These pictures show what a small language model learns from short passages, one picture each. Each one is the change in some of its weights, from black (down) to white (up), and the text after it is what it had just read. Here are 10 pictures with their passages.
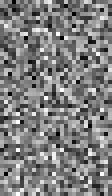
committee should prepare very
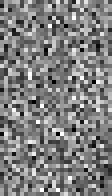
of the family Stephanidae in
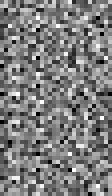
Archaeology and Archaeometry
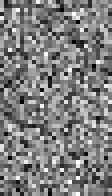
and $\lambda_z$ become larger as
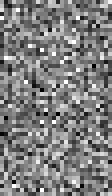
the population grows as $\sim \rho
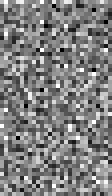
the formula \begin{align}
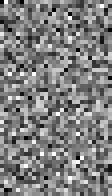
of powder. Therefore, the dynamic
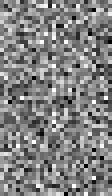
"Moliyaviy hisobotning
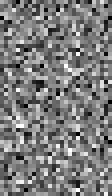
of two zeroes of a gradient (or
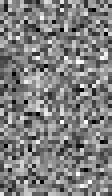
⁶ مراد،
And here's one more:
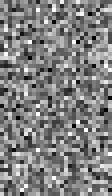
aloqasidagi ziddiyatlar
